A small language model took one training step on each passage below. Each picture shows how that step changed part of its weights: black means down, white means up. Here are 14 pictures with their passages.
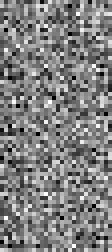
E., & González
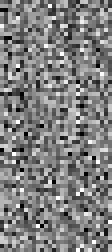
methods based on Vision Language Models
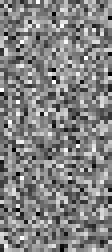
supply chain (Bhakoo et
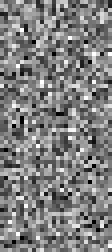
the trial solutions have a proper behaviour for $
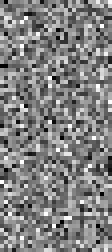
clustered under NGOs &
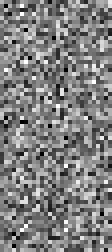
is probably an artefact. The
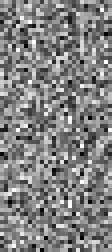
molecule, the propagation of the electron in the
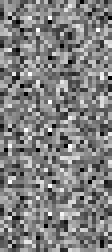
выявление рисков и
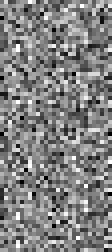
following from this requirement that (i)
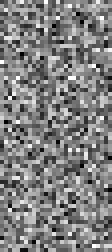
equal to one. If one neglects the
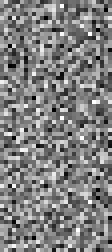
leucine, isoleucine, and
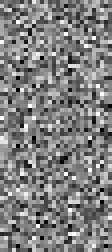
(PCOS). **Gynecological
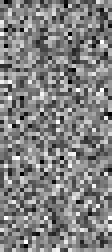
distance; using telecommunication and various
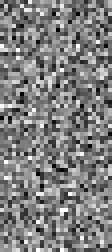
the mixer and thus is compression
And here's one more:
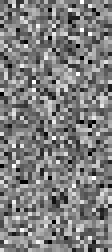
Breast Carcinoma and
